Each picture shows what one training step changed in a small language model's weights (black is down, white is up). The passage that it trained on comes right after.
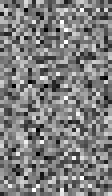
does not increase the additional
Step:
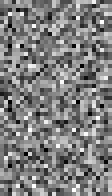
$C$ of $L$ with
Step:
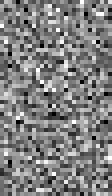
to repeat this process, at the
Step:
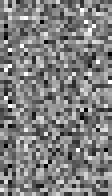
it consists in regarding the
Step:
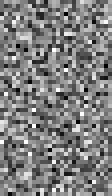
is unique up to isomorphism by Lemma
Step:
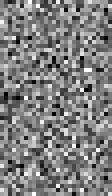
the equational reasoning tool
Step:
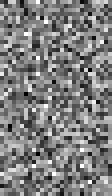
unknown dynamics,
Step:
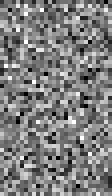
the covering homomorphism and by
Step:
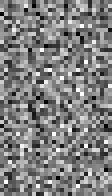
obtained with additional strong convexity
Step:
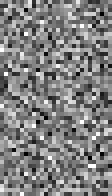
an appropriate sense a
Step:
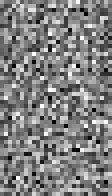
particular, we may conclude that
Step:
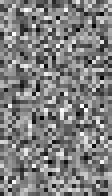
\leq\ \left|\frac{\partial
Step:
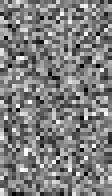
defined as the function of independent variable
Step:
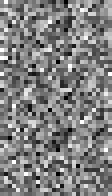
characters $\psi$ in
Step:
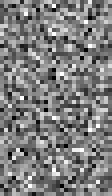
R)$. Depuis, la
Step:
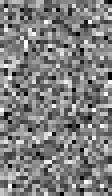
hyperelliptic curves of
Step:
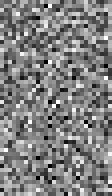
wild character variety for the
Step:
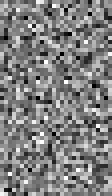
h-principle applied
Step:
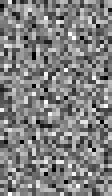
that is a much simpler
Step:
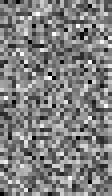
present alternative descriptions
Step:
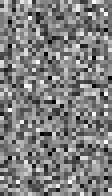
the telegraph equations with external
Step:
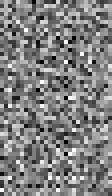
depend on any Riemannian data,
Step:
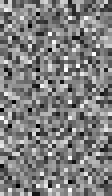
> 0$, there exists a sequence
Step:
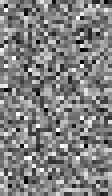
E$. The first assumption assures
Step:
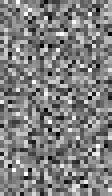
on the type of axioms under
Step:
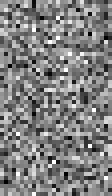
structure on the spectral sequence, one of
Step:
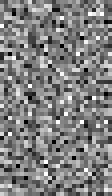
under this program emphasizes
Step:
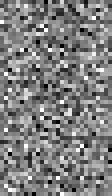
the vertical axis corresponds to
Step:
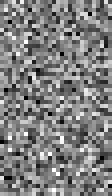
parameter $\eta(0, 0)$. It
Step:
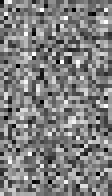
which comes with the risk of
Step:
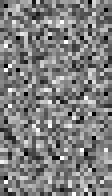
program was started independently by
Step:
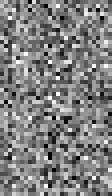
and the modalities are
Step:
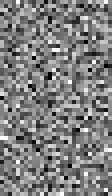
of the integral in the case where
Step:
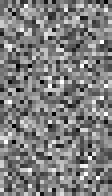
the average value of functional
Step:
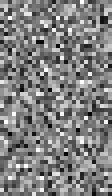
$\alpha$ is irrational,
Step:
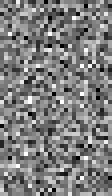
of the counting function
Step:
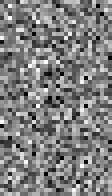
of different models of motor
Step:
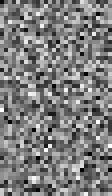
as a closed subset of the compact
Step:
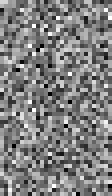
we have \begin{align*}
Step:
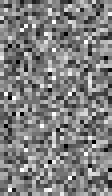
\eqref{C}.\\ Since
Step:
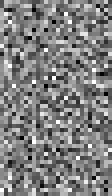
We show that each rational number
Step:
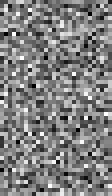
for monoids. The statement for
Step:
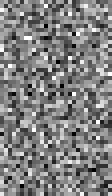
orthogonal projection and $\pi_2
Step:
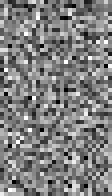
with a lattice derived from a
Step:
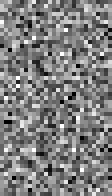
positive integer $f$. For Row
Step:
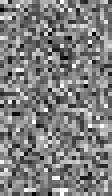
torsion tensor $T^{\nabla
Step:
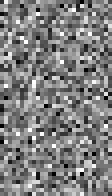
for some% \begin{equation}
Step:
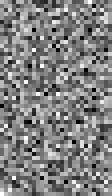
Rees showed that a local ring
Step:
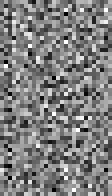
is given in the proof of Theorem
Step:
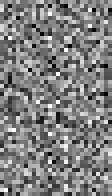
formulate the free fluid
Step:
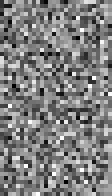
$T$ is nonsingular.\ll
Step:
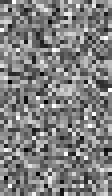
group itself. For example,
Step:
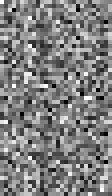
] .\] We replace the
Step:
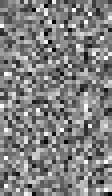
Voronoi cells of
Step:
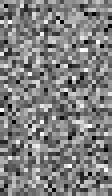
examples, so the~reader
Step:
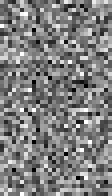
Ricci tensor is a
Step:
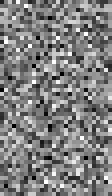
to a point with zero initial
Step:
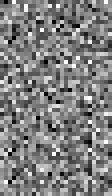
Geer, eds.),
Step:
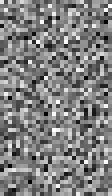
groups. In this case, one of the
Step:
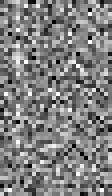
tends to zero when $r
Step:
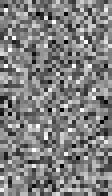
strip} is a subset of
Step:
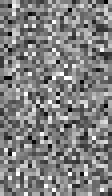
\cite{JM}, its solutions define
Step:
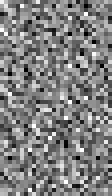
faithfully flat weak
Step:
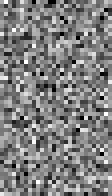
provided the first Fizeau
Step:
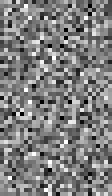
without \emph{initial
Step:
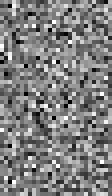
\cite{Gi4}). Let
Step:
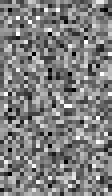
defense for IoT
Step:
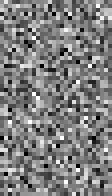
apparent tradeoff between
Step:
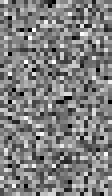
which segment to alter in
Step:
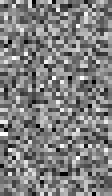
degree. Here, the spectral
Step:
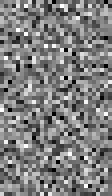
the ideal operators by the
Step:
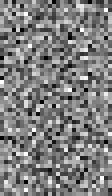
the three marked points fixed.
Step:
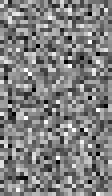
category of covariant functors from the
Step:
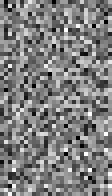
We recall here the well known
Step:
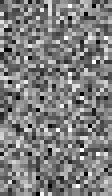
and abusing the notation a
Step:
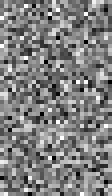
partition $U\setminus W$
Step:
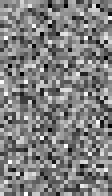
the Chern class of the line
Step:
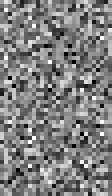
\\ \geqslant - \left[
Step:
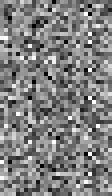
over an independence system presented
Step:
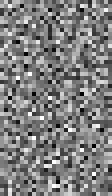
defined as \begin{align*}
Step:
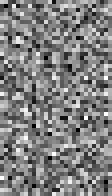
symmetric case. The theory of
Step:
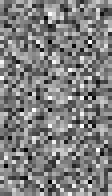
nonempty set of natural numbers
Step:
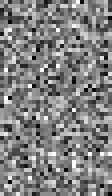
measure on $([W],{\cal
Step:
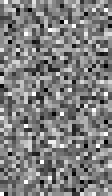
The problem whether the ideal is
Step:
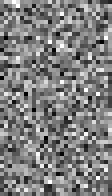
mentioned at the end of Section
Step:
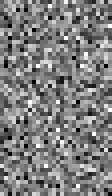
L}$$ is unitary.
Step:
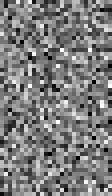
follows the spirit of
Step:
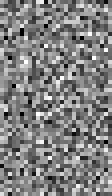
the extension of Euler's
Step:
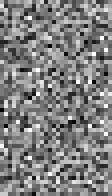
above assumptions %in
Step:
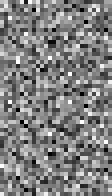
the amenability of
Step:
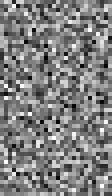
[Step 4.] We
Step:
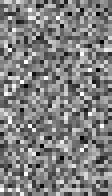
any well-ordered~$\lambda$
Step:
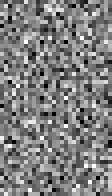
will be the subject of future
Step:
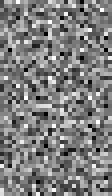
``integer that is being
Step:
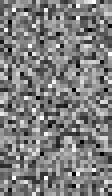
$h_t$ is given by
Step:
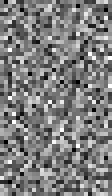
\\Rank} & Team
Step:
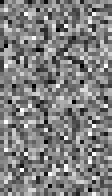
with Banach *-algebra
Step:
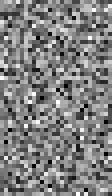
ordering $R \in B$,
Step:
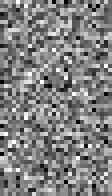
considering the expansion, in
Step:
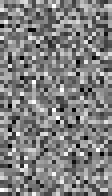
set of assumptions on $g$
